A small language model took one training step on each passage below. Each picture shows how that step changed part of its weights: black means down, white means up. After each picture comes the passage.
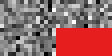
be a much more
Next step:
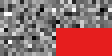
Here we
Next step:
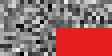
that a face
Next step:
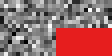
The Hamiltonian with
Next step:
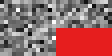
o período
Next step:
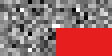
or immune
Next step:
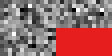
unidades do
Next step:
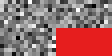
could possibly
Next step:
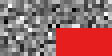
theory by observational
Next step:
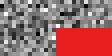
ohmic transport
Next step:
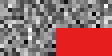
methods to obtain
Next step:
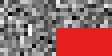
are strongly
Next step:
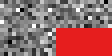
while preserving
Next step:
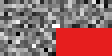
as a function of
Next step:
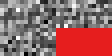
one of the
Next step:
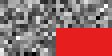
factor of the type
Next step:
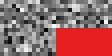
through partial
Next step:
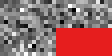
Alvo A.
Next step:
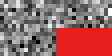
The solution of
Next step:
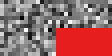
of human memory and
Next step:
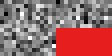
electron capture
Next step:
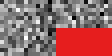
further discussed in
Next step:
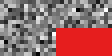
most to least
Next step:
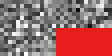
U garchi
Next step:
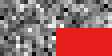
ва уни
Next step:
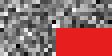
by the more
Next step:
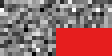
we approximate it
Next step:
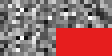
\ell$, which
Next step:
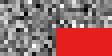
This might
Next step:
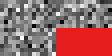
dominated by
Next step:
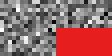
the main content
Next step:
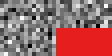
evolution from an
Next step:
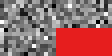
de ações de
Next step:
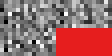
York University,
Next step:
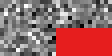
compensated by
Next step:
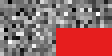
digunakan untuk
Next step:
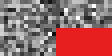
measurements at 16
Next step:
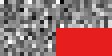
gul deb
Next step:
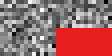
is identified with
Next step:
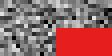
solutions that are
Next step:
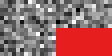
н е ч к
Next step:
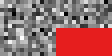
formation and increase
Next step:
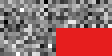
as well. These
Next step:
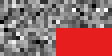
losing energy through
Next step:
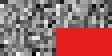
controllability of
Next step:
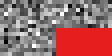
baik di
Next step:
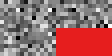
to standing
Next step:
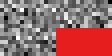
the nodes.
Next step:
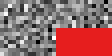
discussed by many
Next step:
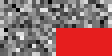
norma como
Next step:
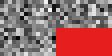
Shuning uchun
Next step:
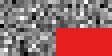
senza il
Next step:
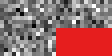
если бы
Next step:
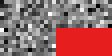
quando comparado
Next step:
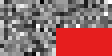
and educational
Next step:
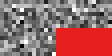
the present work.
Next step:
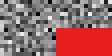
te voeren
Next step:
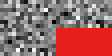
$\sigma \equiv
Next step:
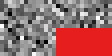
coordinate $Z
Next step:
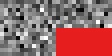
suited to the
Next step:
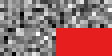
Xu H.,
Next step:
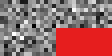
the universe.
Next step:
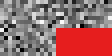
va turli
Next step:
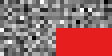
kunlari bilan
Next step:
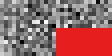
and rotating
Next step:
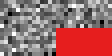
[with the Hamiltonian
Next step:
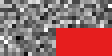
signal is nearly
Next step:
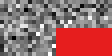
We found respectively one
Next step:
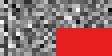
target networks
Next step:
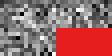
to deviate
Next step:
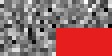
la fundamentación
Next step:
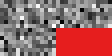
и выбор
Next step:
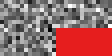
us to extract
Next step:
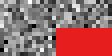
galaxy population
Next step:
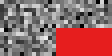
da relevância
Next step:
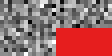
a trivial
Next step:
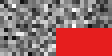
layer used in
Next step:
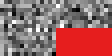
and variance and
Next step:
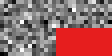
the CCU
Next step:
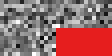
as effective in terms
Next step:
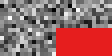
la libre
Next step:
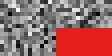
constrain the
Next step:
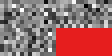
event. For
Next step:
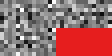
the well observed positive
